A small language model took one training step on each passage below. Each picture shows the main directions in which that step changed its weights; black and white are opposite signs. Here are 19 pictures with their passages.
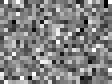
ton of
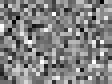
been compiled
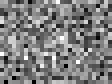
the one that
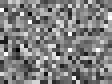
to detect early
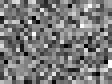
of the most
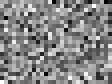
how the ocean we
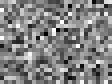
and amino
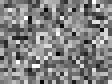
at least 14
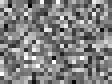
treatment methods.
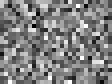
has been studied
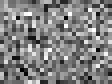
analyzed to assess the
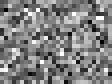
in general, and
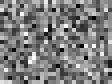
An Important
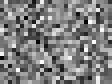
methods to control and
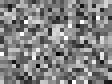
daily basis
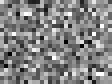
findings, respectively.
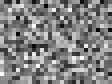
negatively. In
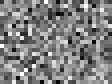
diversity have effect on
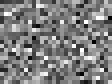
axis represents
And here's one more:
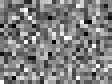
safety has led
